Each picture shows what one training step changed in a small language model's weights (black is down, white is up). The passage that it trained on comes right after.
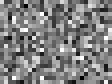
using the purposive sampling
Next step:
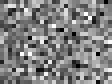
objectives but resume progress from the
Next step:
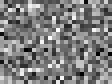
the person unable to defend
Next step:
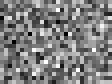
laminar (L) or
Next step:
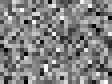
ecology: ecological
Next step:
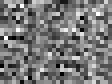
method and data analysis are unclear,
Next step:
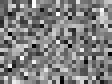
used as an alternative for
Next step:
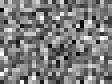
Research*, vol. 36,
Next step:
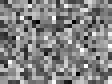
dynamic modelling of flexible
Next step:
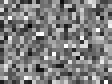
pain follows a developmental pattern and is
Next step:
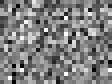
tracking speed to reach maximum power of
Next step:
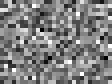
performed. As a conclusion,
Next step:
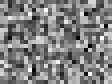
music a strong cultural complexity,
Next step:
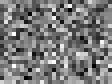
increased. Krolczyk
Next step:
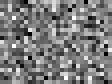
animal varies widely depending
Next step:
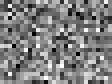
Equations 52 –
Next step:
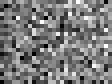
necessary and sufficient for the last condition
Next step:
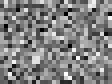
environment around. The city is not
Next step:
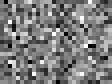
functions are provided in an openly
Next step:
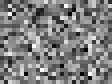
mutations, particularly in the
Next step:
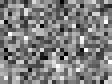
specific level of return. This results
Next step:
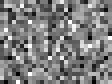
using origin pro 2020b software as
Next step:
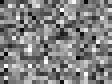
point of focus remained, since
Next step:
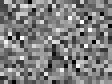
are moved from the regional
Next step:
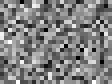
multiple linear regression models. The results
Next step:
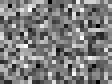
interest in extending its use of
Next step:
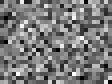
the quality of the apples related to
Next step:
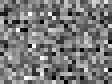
EMAIL BLASTS
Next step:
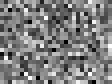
or even bugs, that
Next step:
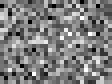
base - Manual selecting a
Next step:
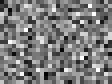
to the UK from the
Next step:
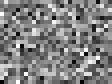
representative of the legal entity
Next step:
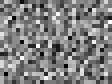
Click the title bar of
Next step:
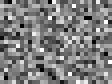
and feature extraction in Computer
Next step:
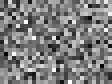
for data collection from individual option
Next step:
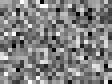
Panlipunan during the
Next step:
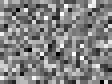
flows of the business entity
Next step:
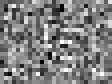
dioxide and water stage and the
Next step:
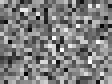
ATZ treated, diabetic
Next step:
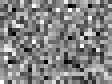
as a separate indicator, given
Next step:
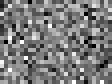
Muro has done the tests.
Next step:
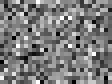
annotations at the phone level
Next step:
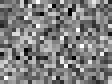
sports activity intensity. The limitation
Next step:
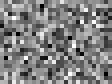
with honor. Thanks
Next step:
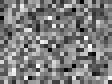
study, they had found that the
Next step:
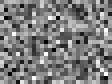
Styrofoam 3.
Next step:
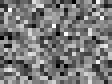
directional and spectral characteristics of
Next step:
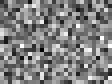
since the binding of free
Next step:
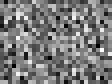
linguistic skills with relevant content that
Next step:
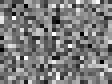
History Keywords: political
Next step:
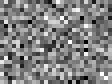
of this bone vary between left and
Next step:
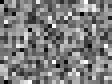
this study we have extended the
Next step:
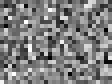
ability to reduce microbial load
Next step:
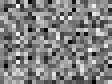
retouch Damage before
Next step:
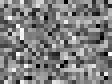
Three-way interactions between
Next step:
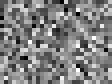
researcher, which differs from the
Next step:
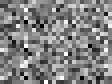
effective CO₂ displacement despite
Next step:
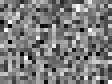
competitive position on the market, this
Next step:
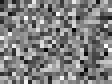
than 2 ha of land. Crop
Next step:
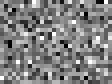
am. You are my
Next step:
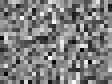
Company Spanner Re²,
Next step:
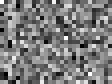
result shows that the Cosine
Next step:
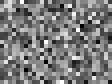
in the Myeongdong
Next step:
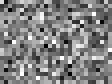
to insurance, they are more
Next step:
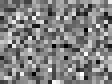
that can be traced back to both
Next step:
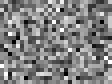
mounted on the turret
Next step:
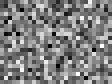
than merely postponing
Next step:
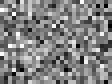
of lecturers and students so
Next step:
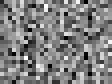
If photons were the building
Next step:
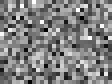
method. The data were collected from individual
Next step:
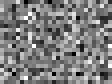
of flexibilities for the needs of
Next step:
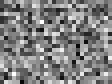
and was evaluated 4 weeks
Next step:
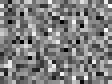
č e n k o v
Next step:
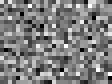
transcribers was aware, the
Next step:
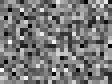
"A Proposal for
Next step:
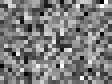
acid was obtained from L.R.
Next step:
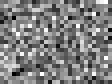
vessel vasculitis
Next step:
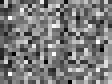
coeff se t p
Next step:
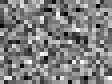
skills and stays in their job because
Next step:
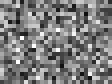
and harvested in March 2024
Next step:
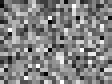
reaction, respectively (Table-1).
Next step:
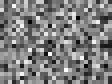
of this research is the Port
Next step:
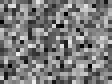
TRIZ approach we may find
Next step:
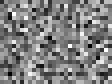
1 shows some of the characteristics of the
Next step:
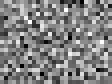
[6] as decoding
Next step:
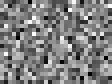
(2015) observed less muscle
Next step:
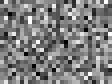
in Serbia are in the
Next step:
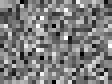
1 GammPredData =
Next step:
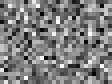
axis. Keywords:
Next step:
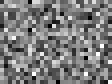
interactions can work in a
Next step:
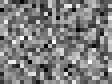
conducted in Turkey by
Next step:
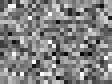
left ocular ultrasonography.
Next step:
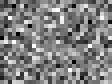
biaxial static and
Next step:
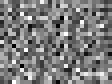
for speech encryption based
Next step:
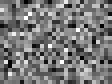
mainframe utilities,
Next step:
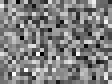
fishing gear. -
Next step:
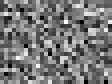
crop and tying plastic
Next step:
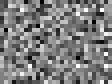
However, no study has determined how variation
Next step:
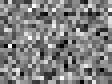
of synergetic principles.
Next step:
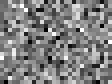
research. In addition, it is
